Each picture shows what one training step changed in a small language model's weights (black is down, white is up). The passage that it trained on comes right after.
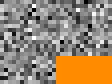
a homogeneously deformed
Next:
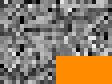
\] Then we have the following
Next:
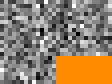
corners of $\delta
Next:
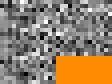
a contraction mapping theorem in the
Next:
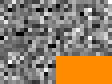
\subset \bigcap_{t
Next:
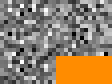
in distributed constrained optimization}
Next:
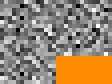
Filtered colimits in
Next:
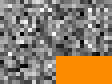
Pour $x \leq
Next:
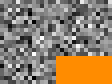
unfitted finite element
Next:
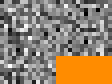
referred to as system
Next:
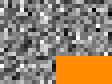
implement policy iteration
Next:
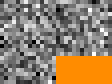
to the coordinates on either side
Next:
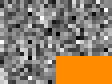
equality $\pi_x
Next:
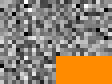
$s$. Then $\dom
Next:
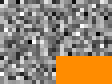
necessary to introduce and explain
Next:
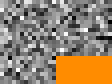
it is crucial albeit
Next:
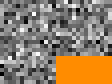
account of the above relations,
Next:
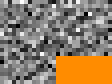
previous element.\par The
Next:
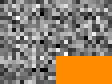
the middle of the
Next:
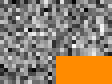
under some Galois automorphism of the
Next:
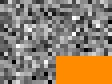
relatively straightforward to adapt
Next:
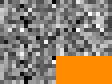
few abstract notions,
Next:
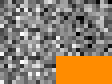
efficient scheduling of
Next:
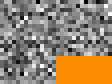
the distance of this vertex from
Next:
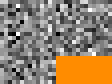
a positive expression? In
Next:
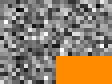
in a general setting and in
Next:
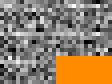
the second row of the height
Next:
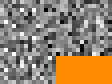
whether any given finitely presented group
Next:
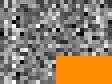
equality is clear by comparing
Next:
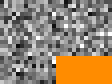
are joined (like for
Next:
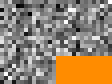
$t$ is chosen such
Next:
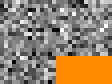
welfare that is on
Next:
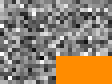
the converse is similar.
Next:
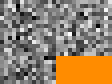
\section{Example applications}
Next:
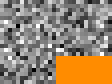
entire sample path using the
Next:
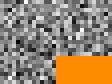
$6$ means an average
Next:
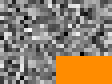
a disjoint union of sets.
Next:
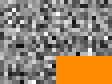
$\phi$ has the property
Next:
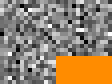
The notion of geometric torification
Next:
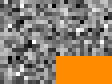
priori estimates for solutions on
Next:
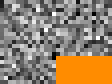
of the adjacency
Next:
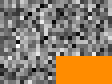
values of the number of points
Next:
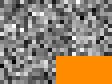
role of a multiplicity, need
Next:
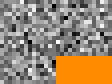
that $0\notin
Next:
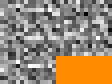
inequality (2.6)
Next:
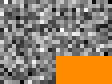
satisfies the first order condition
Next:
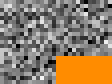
the number of iterations performed by
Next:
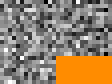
confidence bands for a
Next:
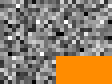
quotient maps. Applying Lemma
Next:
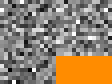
(left) group action given
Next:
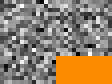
the quasi-invariant interaction
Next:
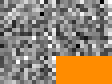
\reals^n$ and
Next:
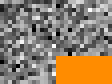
- \alpha$. The
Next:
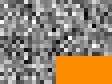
$B$ even with
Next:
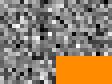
both registries in
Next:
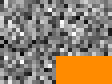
can be estimated by the estimates
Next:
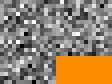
set} $P$ and
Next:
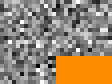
y + 1$ has no
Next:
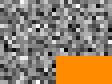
and, also, a very
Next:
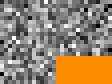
on powers of $F$
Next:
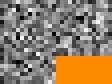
introducing time-mesh nodes
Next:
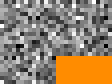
Scand. 37
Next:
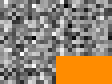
the bifurcation diagram and then
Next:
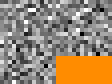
$v$-adic complex
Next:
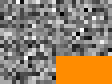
the genus expension
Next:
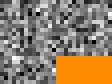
these objects are all defined on
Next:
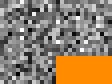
containing points $0_+,
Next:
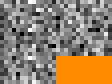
computational effort to
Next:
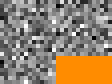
By (\ref{eq
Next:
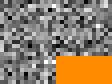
an analytic sheaf. Then the
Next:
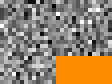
and $0\leq m
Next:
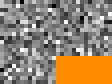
preceding results, $\g$
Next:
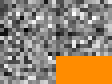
0$ so that $$
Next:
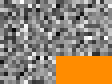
\phi_\epsilon +
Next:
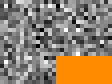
is a nice strategy,
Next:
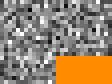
does not have small subgroups
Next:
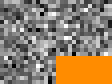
specific types as artificial
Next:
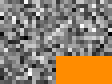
to $x\in
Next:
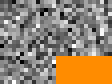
be the dual space of
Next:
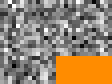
functional setting of the PDE,
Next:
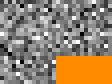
Then $f(u)
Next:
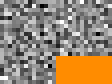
in thin films and
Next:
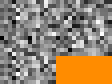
groups of manifolds of positive
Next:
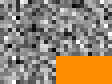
On Euclidean domains and on smooth
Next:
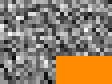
the following assumptions: a)
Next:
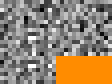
\left\| \left[
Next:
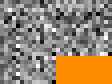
as the limit of the curve
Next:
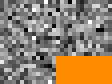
of length $\omega$. If
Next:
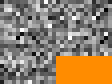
on the accuracy enforced
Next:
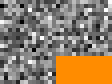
\eeq We know from
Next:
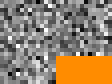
element of order larger than
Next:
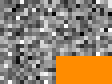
like Multiple Zeta
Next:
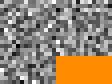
we denote by $\h$,
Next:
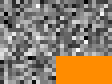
for Interacting
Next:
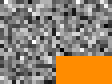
paper. Meanwhile we
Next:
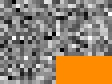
above. Even more
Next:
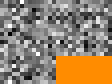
the two equivariant modular symbols with
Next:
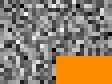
algebroid bracket
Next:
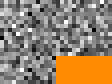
implies a wider building
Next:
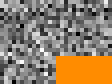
at the surface mesh and the
